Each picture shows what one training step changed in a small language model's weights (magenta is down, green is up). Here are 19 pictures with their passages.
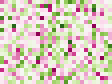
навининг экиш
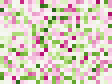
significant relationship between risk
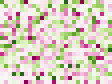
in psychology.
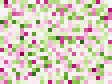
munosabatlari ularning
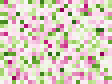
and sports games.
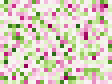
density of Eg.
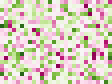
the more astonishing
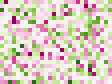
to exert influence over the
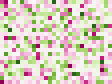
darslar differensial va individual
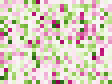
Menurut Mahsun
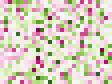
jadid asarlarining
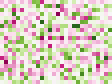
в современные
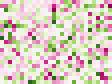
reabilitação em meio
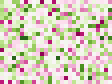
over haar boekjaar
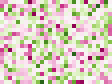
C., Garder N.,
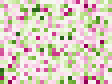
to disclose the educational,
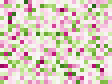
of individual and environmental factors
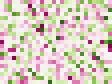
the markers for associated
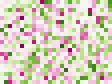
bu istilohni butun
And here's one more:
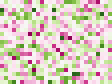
are as follows: -
